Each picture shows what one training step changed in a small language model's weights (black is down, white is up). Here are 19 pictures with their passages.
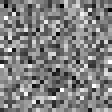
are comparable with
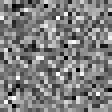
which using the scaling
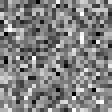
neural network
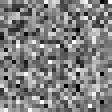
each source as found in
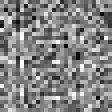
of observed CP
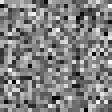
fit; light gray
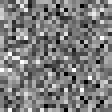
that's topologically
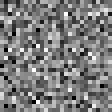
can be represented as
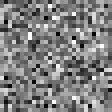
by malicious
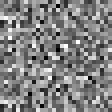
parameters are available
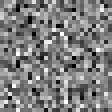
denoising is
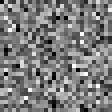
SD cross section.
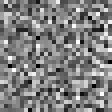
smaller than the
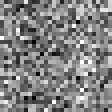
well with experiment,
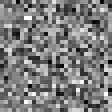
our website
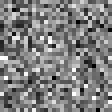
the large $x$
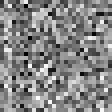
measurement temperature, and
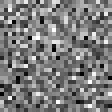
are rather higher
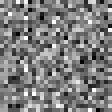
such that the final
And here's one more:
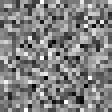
experiments and found
